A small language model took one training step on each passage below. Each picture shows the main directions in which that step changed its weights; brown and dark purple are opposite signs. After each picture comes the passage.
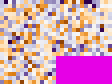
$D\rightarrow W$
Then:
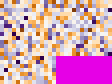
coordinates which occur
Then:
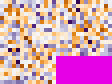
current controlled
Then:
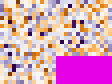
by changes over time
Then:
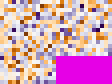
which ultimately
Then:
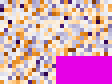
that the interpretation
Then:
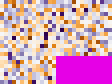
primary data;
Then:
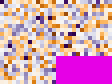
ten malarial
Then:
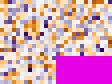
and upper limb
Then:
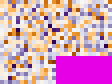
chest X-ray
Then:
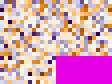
that these symptoms
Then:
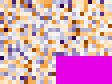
Mockup screen
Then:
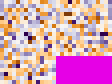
using a random
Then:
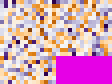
X9 and X12 even
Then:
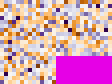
features that make them
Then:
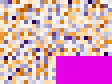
In parallel,
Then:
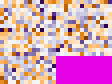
24 showing a
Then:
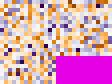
provided by the effective
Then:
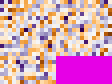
undertaken using a
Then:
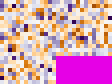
a processor with a
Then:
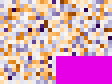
and threebranes on
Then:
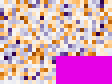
of valuable metals
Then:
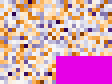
Level Covered
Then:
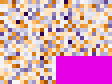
E_1 va
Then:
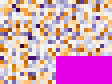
developable surfaces
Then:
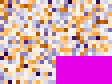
pressure. If
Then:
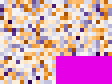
that SA-PRA
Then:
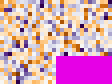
different from the content of
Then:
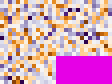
finding aligns with
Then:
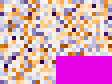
finite charge hall
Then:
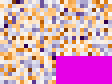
gives preferential
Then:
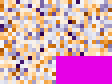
to a situation where
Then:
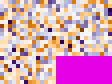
is a visible
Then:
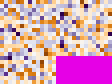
showed that pain was
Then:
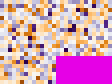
the decision-making
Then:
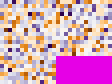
SWNTs are
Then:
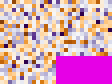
struggle to capture
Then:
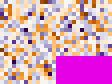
of utilizing a
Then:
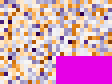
Effects of
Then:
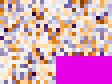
or disadvantage?
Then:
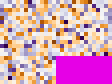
in 18 patients
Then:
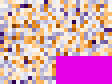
interrupting normal
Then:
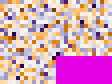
ideal target
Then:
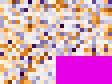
may be evaluated as:
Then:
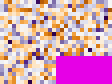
many practical examples.
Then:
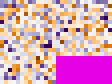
MDA levels in
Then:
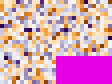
to implement the testing for
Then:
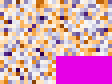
decoupling of the
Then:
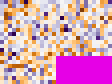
Equation (14)
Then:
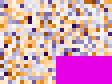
latter represents an
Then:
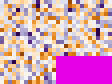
forest areas and
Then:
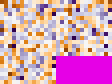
nodes at the
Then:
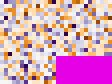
(where $x =
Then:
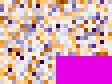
can be approximated as
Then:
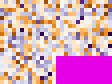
in behaviour that were
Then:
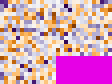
channel through a
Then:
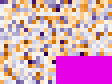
whereas all other methods
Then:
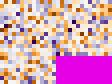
Hot isostatic
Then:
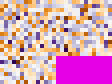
sample was maintained
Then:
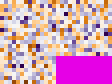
various components, such as
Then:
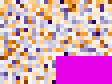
results revealed significant
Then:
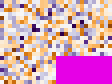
the neighbors
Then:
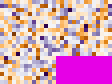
thermodynamic potential develop
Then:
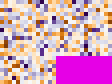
after 28 days
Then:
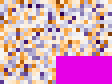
methods Ensures
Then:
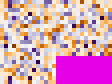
rapidly identify
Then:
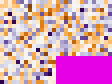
leads, on the other
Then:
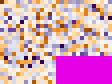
term. Clearly,
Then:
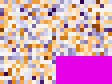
of being obese was
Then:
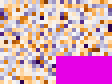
of production, home
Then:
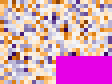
C. Channel
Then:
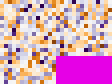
for the baryon number
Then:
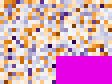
Data were collected for
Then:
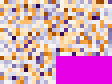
and helping during
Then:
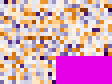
received her
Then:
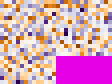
convictions are
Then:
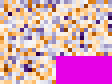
et Singapour**
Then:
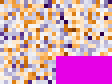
salts carried
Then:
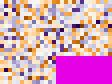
defining regions and
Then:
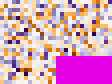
high motivation can
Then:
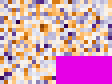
or vacates position
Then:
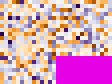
not advance, even
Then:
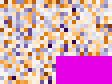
We have calculated the
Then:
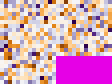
flow employing wall
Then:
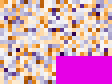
anti-aging performance
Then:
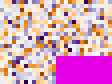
bloco e do
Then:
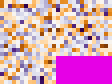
the magnitude of
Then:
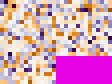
"More important to the
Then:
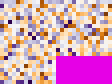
to allow for thermometry
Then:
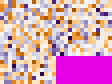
this pandemic. The
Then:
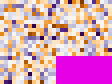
the consumer will be
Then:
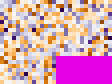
(MC), and
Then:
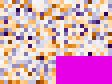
reconstruction. The
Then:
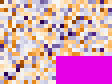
usually rest by
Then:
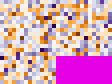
jema rivers
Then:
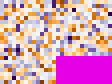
body measurement.
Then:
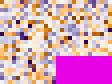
modal retrieval
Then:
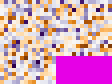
normal pulsars
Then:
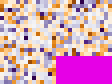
in a thin peak
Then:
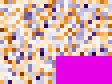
potency of every
